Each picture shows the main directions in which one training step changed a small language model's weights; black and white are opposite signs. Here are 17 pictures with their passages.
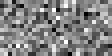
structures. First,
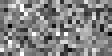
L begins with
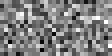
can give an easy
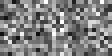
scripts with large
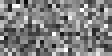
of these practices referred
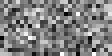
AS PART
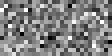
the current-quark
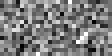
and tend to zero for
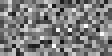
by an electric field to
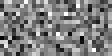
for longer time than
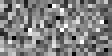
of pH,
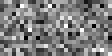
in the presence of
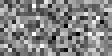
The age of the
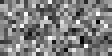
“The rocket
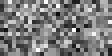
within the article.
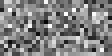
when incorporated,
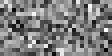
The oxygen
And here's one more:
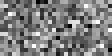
specifications. Table
